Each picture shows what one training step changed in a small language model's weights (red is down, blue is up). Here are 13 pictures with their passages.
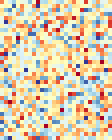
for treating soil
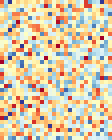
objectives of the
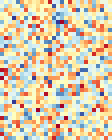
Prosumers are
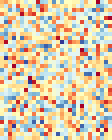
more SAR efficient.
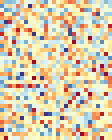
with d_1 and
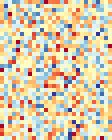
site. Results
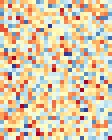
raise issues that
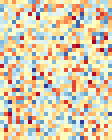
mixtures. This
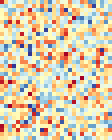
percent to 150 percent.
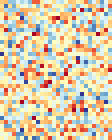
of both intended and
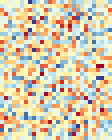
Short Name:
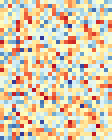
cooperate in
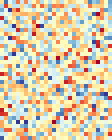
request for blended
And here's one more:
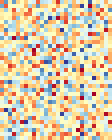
involved in employment based
